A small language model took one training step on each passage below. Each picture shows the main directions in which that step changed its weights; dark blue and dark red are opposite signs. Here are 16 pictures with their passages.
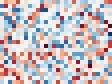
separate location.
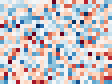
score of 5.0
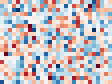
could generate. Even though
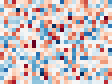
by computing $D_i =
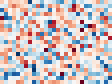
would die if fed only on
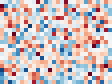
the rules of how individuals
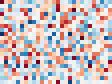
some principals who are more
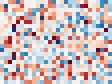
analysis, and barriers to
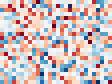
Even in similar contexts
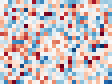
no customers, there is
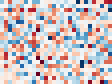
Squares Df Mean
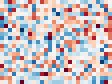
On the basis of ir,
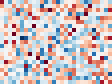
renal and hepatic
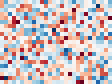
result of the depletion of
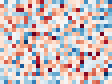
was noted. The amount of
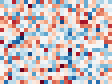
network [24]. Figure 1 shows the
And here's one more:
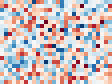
development of E-Navigation
